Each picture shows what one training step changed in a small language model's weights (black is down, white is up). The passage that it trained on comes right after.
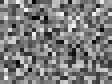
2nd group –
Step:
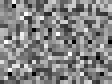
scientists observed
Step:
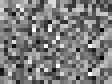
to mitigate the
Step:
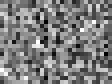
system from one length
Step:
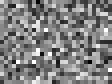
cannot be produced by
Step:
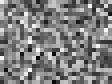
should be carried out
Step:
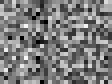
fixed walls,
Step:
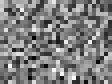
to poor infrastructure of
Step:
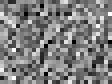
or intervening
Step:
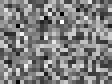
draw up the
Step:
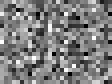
band due to
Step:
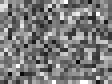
the protons highly
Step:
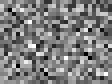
In the experiments we
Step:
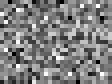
notion of individual
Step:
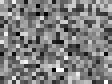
cold water and
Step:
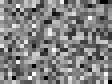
required to solve the
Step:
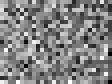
to $\C
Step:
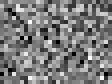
In Table 2,
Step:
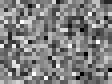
This relationship is a
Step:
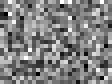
plotted in Fig.\
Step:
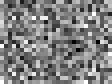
This requirement can be
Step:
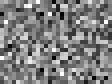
including the following two
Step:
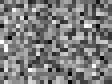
distributed Cox model
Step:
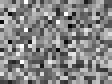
time lags
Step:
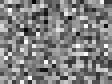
these rough edges should
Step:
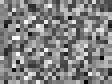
we propose a
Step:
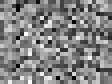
\\ \midrule
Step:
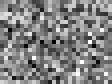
reduction of the bulk
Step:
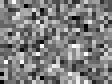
Ca compounds induced an
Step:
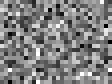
be correlated parallel or
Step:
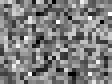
total angular momentum
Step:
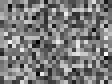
finite element model was
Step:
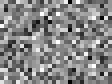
Q.3 Develop
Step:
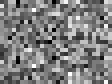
Gaussian noise attack
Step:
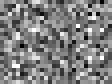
generate a static
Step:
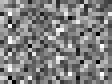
have no such
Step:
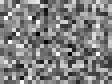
sampled so
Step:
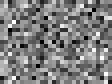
and the influence of
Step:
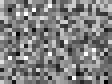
appropriate behaviour in the
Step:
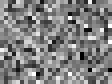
that we don't
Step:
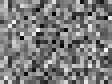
the second and higher
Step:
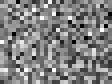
inputs on node connections
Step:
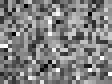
enhancement near the
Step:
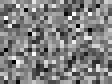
supplementary content provided
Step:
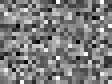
Sign Language
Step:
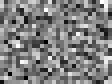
drops close to
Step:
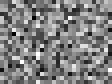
actually comprises one
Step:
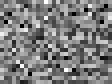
in order to update
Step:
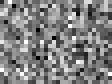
behavior. Three
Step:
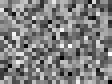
to a special
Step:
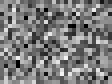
the 2D KS
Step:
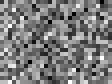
the DI
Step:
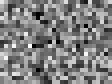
first observation of
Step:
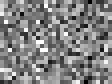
as Protein
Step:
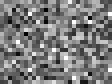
roles across
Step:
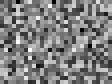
family (putting
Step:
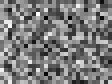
the CCR:
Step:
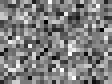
amount of raw material
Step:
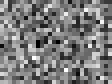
the total mass of
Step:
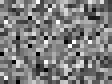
supposing that other
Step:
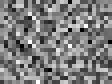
equation that satisfy
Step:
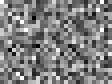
were placed in
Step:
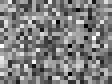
present on GO
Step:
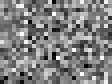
theories and empirical studies
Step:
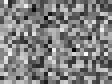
of the equation show
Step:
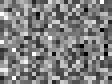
data and code
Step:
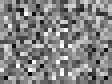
those on the balance
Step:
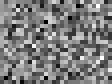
that amount, and
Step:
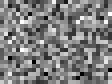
is the number of
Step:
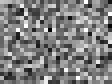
still have 240
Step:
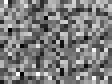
of the operational
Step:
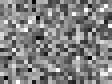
in $T$
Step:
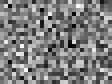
The RFID
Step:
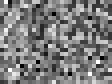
of the most significant
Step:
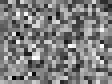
Distribution of
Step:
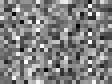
During a standard
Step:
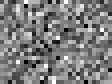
[at the
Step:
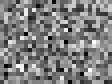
ethical approval
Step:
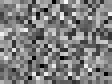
in quantum field theory
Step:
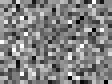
j is node i
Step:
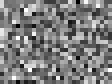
present several use cases
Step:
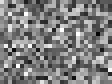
could take advantage of
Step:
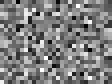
leadership development programs.
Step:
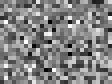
observation satellites
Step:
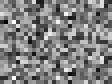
comic and
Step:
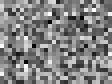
owners to complete energy
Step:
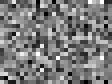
induced turbulent flow
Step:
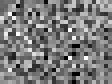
f)$ yields the
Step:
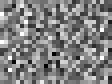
questions and suggests
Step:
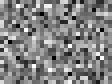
counter these attacks
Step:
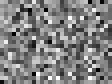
Scientific Research,
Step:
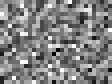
students before and after
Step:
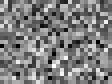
the equation of motion
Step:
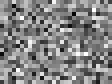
25 PSB pairs
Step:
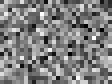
MOS research,
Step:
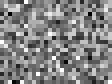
months after the
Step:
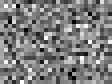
every so often
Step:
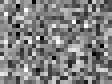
next 1 day.
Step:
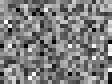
then the green
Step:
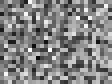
- The position of
